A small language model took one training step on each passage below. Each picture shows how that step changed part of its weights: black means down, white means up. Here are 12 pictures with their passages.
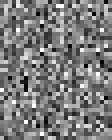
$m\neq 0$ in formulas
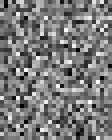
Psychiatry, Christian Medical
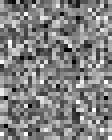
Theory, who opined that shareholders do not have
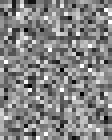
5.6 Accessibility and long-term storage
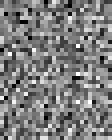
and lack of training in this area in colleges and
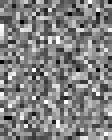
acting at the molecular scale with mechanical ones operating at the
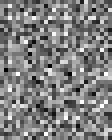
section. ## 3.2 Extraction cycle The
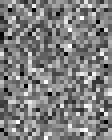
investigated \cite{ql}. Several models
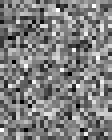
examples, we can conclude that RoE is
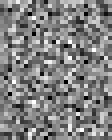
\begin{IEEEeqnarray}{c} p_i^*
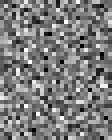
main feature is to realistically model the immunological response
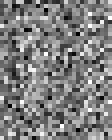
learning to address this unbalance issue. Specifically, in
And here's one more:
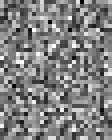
of a pacifier, appropriate oral
